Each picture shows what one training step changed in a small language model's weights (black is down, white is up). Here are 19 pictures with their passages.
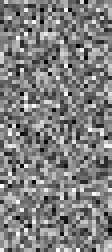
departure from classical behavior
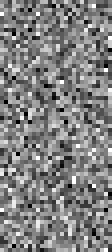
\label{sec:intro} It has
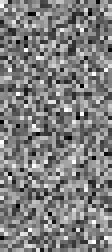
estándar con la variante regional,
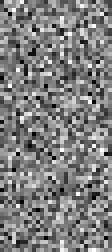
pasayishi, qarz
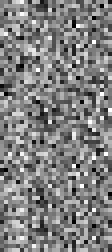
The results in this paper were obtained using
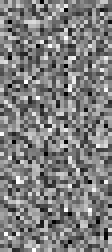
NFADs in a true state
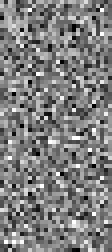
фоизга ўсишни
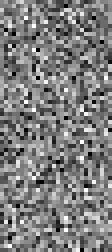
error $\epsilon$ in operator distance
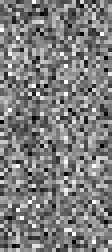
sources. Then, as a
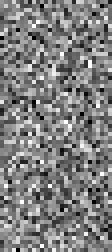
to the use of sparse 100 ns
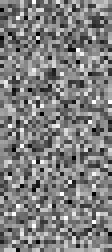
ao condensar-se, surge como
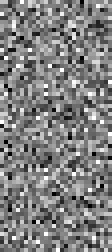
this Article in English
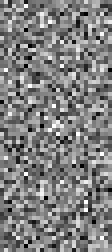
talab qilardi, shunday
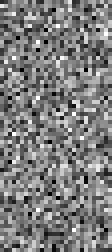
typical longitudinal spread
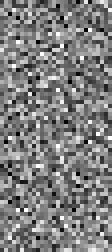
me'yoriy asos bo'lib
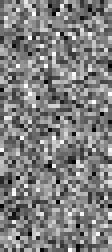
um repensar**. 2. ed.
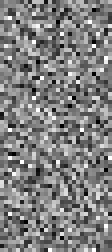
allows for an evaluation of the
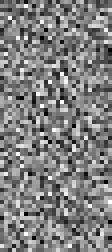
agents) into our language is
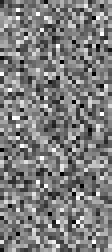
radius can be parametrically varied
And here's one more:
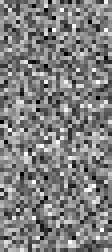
cooling is limited by the slow
